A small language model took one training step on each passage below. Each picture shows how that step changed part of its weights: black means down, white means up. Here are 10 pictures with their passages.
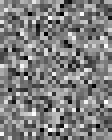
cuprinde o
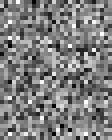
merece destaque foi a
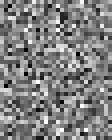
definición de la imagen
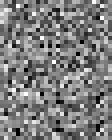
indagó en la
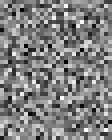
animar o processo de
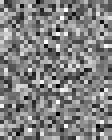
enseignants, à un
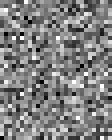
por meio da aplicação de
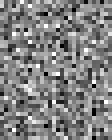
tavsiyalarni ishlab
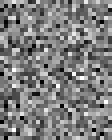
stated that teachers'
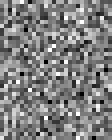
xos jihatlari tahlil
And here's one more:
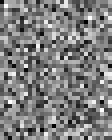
Bu kişilere
